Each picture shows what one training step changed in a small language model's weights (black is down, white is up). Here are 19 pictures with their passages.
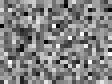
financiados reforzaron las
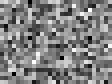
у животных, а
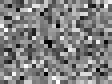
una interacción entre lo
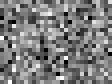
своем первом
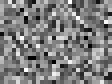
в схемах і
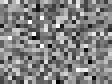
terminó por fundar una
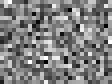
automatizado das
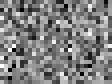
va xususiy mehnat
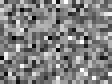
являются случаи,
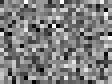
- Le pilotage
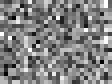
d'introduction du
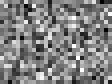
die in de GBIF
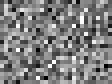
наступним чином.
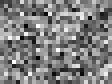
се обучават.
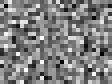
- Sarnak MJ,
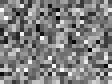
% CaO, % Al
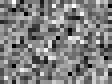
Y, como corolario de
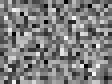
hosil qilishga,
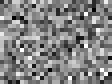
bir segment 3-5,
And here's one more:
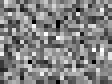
demostró tener una
